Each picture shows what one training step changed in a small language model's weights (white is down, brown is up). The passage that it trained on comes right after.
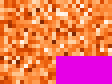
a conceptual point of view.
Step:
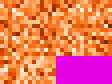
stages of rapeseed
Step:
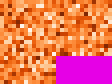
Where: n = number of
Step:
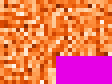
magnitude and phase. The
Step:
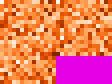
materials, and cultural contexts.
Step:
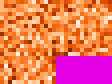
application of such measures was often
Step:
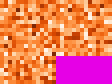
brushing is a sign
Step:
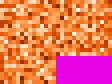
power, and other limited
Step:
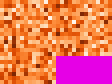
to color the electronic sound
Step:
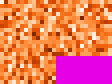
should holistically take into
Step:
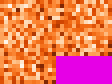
similar fashion. As
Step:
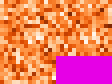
Metonic cycle in the
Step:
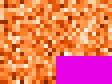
conditions like pulmonary
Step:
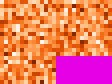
into powder, additional
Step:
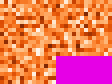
they reside with mothers or
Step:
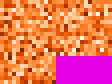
to 50% flowering
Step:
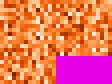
an example of a trendline
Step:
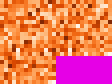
certain confirmation/permission
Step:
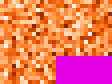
de Montréal
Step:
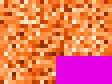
aerospace materials and other
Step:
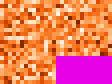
1. A liquid metal with
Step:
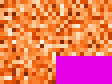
by the vendor of
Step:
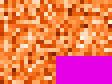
the city of Cologne
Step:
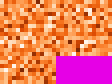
1. Auditor with
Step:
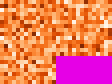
constant. The lines are presented
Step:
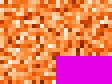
radicals, each with
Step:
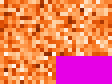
able to rally funds to
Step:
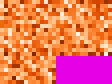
directives. They
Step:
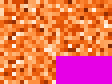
*Economic Analysis and
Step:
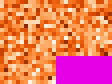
sample periodically in a precision
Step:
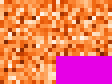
17], their distribution on the
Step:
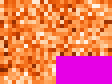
the Working groups activities.
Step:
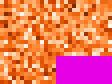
dynamics of FLR in
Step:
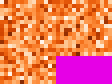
can motivate workers to improve
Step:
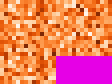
Germany, France, Great
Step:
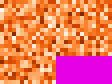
result, the reader
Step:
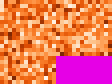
displaces traditional models of
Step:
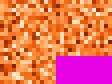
of engagement of youth workers across
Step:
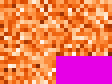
that people directly interested in such
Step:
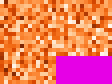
are variations among individuals, 5
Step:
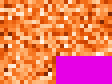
difficult for them to become
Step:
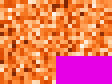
at the end of the experiment
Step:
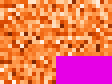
at any moment. The procedure
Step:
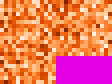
the preparation of teachers who are
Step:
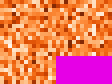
of the people for food.
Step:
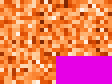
use and application of the
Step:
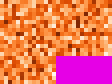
go opposite but both have
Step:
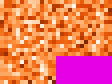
demonstrable nutritional,
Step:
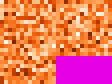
their institutions, all characterised
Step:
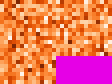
would be particularly flawed
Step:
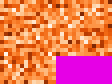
dominant species, area share of
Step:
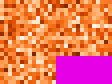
an attractive alternative to other
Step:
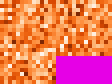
system for a integrating the interest
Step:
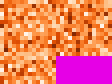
with newly conducted NAM
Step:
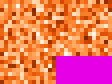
informational, and technological strategies
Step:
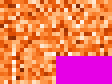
for confirmation of SPS.
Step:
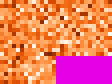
that can distort results.
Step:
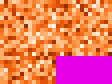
were statistically significant ($p
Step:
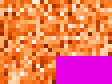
the EU; on the other
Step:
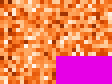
Opus spicatum
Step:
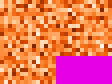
of the year ended 2019
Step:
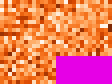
The continued fraction algorithm, which
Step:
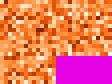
are sorry: They
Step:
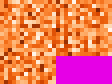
mg/kg body weight per
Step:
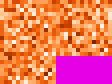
(Grade 2)
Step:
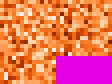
gap in scholarly knowledge
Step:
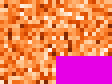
actuator was electronically
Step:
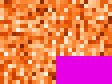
estimate a global averaged
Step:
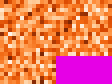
be a leader, often
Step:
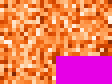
grid. Based on the energy
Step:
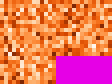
the term Information Visualization
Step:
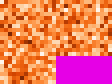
are in good agreement for the
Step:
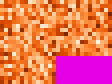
through a combination of physical,
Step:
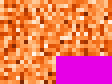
a fast spinning motion
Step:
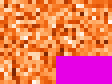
animals are available in the
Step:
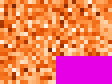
than crops cultivated in the
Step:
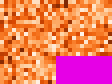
the behaviors of the
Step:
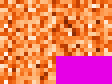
is no significant difference between the
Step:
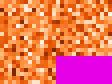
orthoimages from the
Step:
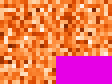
a way of using language.”
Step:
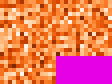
level, higher education lessens
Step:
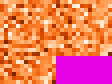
Hydrolysis of
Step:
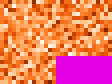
accelerating discoveries in
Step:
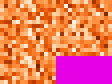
COOH) %yield
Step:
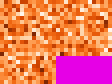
experiences and undermining
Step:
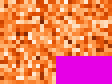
energy it consumes is
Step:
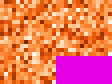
reach the earth's surface
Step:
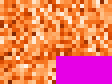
a commitment in the group.
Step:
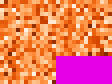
him, is His
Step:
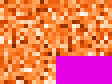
determine the relationship between the
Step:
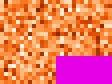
this way needs to be taken
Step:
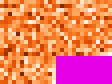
neighboring cells. QCA
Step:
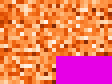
Line Damage 3
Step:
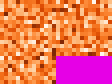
RESULTS This study is conducted
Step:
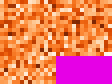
and improved ability to handle
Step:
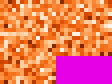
- Nowadays people
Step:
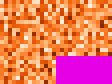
the field of religion the
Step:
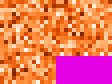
of the compounds that govern their
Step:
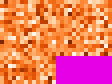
stretch front to
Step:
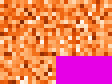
\pm 2.1 million
